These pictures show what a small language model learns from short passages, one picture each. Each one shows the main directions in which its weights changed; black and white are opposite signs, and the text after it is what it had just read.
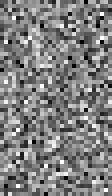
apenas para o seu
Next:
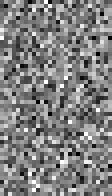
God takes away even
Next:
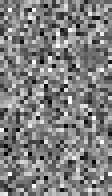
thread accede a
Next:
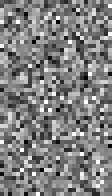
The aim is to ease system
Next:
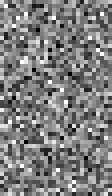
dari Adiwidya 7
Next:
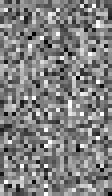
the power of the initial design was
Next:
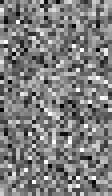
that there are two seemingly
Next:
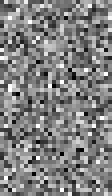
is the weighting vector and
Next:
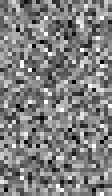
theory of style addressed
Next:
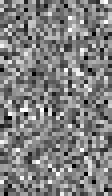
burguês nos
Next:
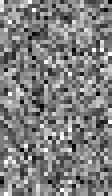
las alas arraiguen y
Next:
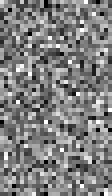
^b Department of
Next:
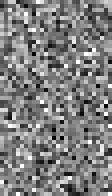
enhances students' creative
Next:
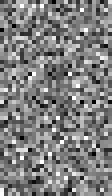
addition, NCSCs can
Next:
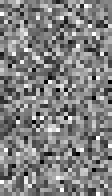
deficit or water stress in
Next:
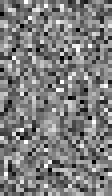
fusion rule: If
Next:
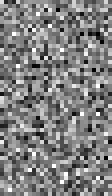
tecnológico, el
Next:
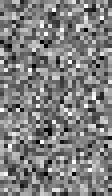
able to monitor the
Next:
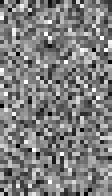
investigate the degree of
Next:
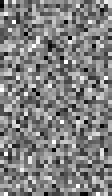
approaches. Table 6.
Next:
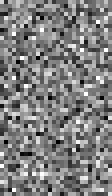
outgoing scattering
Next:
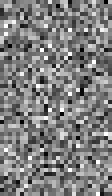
the land mass of Europe
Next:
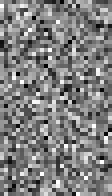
J.C. Visualization:
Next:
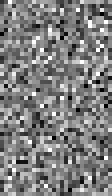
In this step, it shows a
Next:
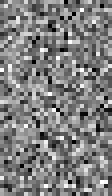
does Bandura's theory, where
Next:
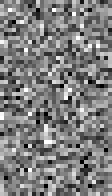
nivou. Sada 31
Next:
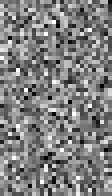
асосида янги
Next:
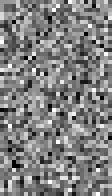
the groups, with a median
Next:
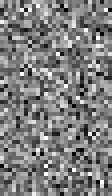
the texture feature of each
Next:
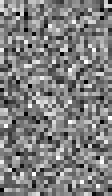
resultado um dano a um
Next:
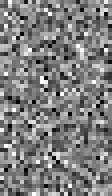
low temperature, see text).
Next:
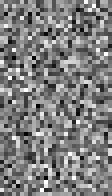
the original authors of the
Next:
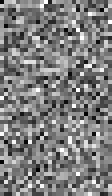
(MUST) considers the
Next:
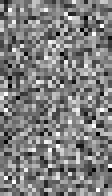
on the acquisition of the
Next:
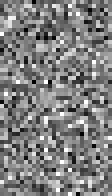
%contributes to the
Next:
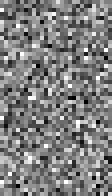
Partek [8] has
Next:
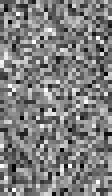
sharti iymonli
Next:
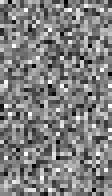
\section{DLLA} In
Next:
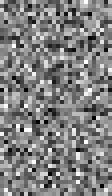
to the propensity for particle
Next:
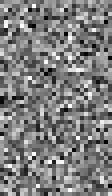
and road perception. This
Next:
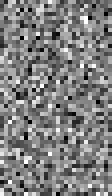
The study creates a ground for
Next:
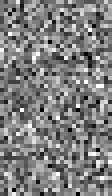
у воспитателей и
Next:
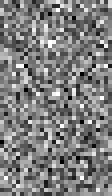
love in the nature of
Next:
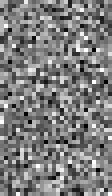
keng va kamtarlik
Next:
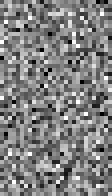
физических лиц
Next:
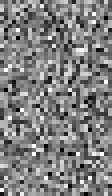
Carta da ONU,
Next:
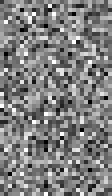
Sangat Rendah 1 3%
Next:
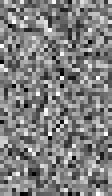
J_2 , \end{equation}
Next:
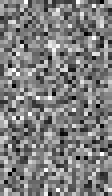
to maintain as much of its
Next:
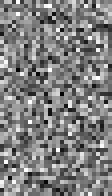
the end of the day, the
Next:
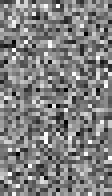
rewards are. These questions
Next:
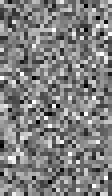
education. The article is
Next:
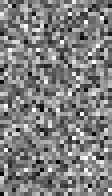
legislação existente
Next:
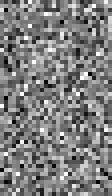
da Saúde,
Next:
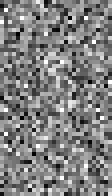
maulidnya adalah
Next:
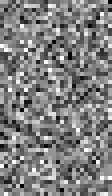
be used for the implementation on
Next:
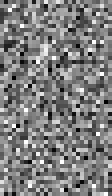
express their knowledge of their
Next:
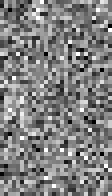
tratar outras
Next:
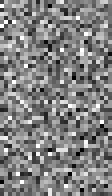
corresponding to (110) and
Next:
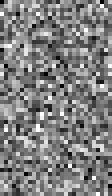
is a reflection-type
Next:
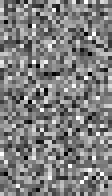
the occurrence of
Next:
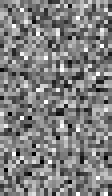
energy density, pressure and
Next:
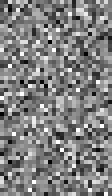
Поділлі. 1.
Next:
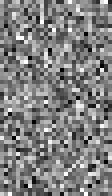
alt termen cu care se
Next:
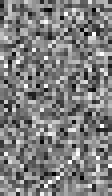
of "pedagogical
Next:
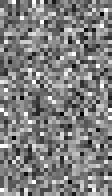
yoshlar orasida
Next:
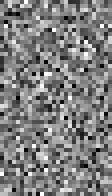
galactic Dark Matter
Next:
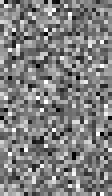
Religious Perspective
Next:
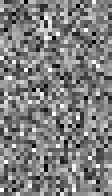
provides the factors we are
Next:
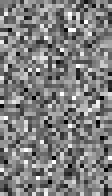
find that $$H(w) =
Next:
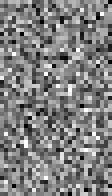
John Wiley &
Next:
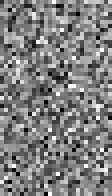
rise in domestic diesel
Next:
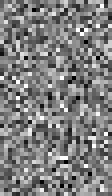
de traumatisme et à
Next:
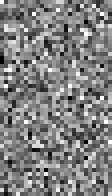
we have organized the paper in the
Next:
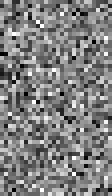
reducing sugar content of
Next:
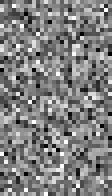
examining significant alterations in
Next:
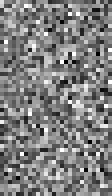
necesitând o
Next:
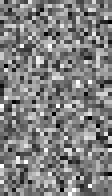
the coefficient \begin{equation}
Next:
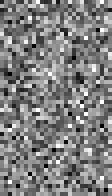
distraction in automotive is
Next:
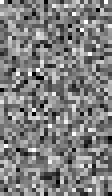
left) which allows them
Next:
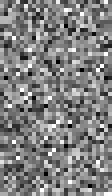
in thirteen different mole
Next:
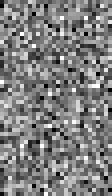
amalga oshirishda
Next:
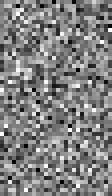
that there was significant improvement in
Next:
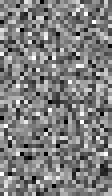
suggest that this means there is
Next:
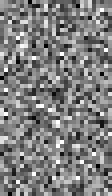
network analysis}. \newblock
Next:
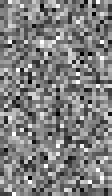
in spin-squeezing
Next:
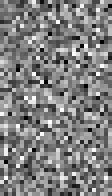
an unmatched asset for
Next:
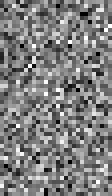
anisotropy of the optical
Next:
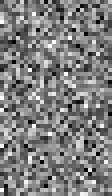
defining the margins of
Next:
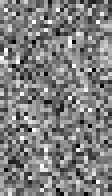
precision of the order of
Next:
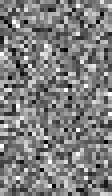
structural signals. On the
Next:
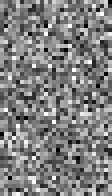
de beraberinde
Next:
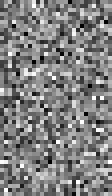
important implication. As the
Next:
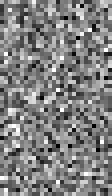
— стандарты
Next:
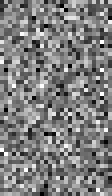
rapid expansion of online
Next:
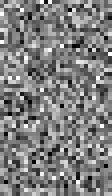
scale cosmic structures of
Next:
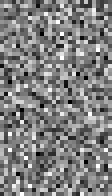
region ($k_x$
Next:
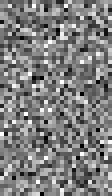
based on either quantitative or
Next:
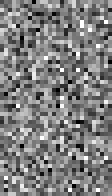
importance of the breaking process
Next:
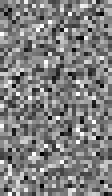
through creativity that is able to
